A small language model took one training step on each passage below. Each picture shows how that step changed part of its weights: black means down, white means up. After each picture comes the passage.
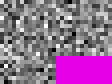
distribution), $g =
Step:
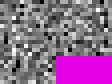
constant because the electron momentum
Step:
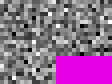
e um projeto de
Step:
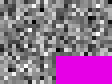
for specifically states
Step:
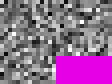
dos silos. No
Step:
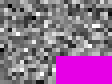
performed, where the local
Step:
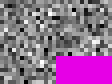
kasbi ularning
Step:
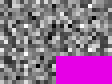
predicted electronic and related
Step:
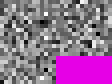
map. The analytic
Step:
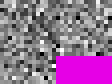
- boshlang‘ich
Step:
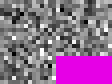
ritualul la
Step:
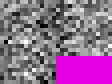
nuclear DFT
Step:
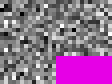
dan syarat
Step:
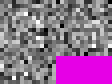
a given state. {\em
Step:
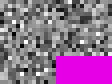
puntajes más
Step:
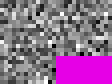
University, Shanghai
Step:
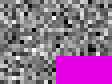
problem. The optimization is
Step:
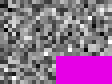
positions and momenta,
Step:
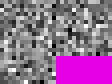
bacterianas y en
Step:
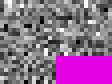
and accounting analysis,
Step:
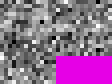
stiffness is
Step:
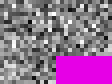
has concentrated on
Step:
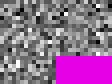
the distribution $T$
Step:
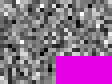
We thus arrive at
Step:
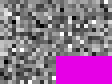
state between distant physical
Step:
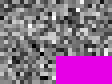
of CuSe
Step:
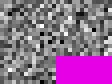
mhm. Sie
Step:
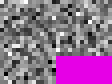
networks (20 random
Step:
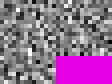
theory, although we
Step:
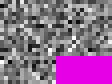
of the impurity between
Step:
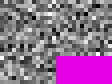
there is continued interest in
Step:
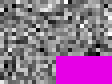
lepton mixing
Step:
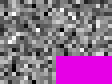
parallel, higher Fock
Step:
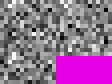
bilim olishga
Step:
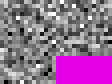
того, как
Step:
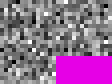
the nucleon by
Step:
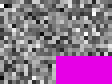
politik Lawang
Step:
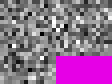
There is a large variation
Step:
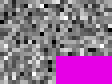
O edifício
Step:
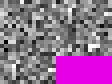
PET emission data is
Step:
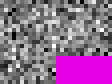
choose as initial seed
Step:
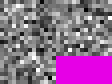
very long times. Therefore,
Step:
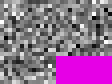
representative series is a
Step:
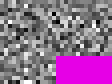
employability (skills
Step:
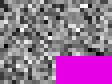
plata dentro del
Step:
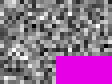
incorporadas na
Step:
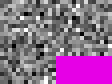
to larger scales, the
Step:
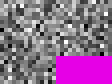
is the case for the
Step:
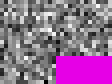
que Agostinho
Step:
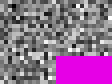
processes: (1)
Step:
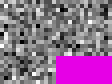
field causes fluid to
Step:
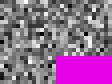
a montré une
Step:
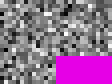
qué punto de
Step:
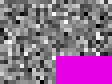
в відомствах,
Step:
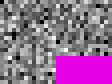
interest in the search for
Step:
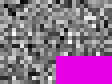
of a pair of top and
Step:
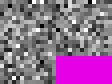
is approximately the same for
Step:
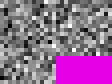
di Roma "La
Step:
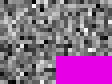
and triplet states.
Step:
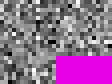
Schiemann M,
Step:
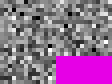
of a correct signal in
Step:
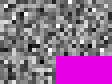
of the wall, this
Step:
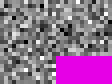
– Moskva,
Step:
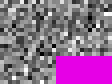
luminosity distribution function
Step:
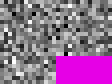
lo scambio di
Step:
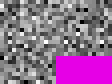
very different levels.
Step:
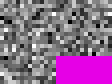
Our analysis further shows that
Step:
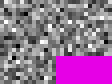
ON THE
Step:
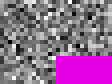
no specific grant from any
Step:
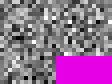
CPL models. We
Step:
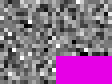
tanaman yang
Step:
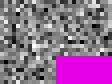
Fire Disaster
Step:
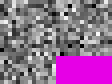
al cumplir con
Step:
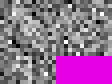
static GPU
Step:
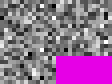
the NuTeV
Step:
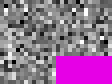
ou mídias
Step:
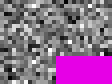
of the quenching
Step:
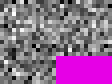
in digital system design
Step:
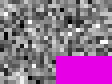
aprendizagem do
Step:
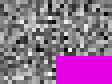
bond in the lattice.
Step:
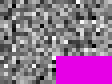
que possibilite a
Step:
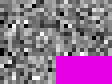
Lauricella function
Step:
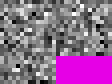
areas as particularly
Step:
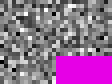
древних, под
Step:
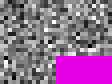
o‘zbek tilini
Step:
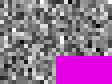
com que o atleta
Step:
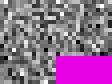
hurmat qilishga
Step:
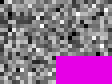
turmush istagi
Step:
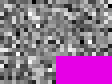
the United States
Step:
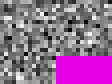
devices to develop from an
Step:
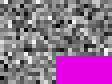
of 3, a stride
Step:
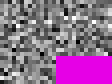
in mathematics from
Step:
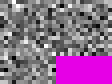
constants affect only the
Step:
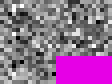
CNN can be
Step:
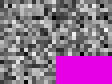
such as gender,
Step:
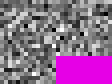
an Kinder der
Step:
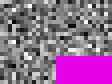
perceived stress
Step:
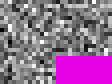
of the isolated
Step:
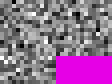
Therefore, a typical domain
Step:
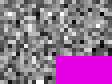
this time interval are obtained
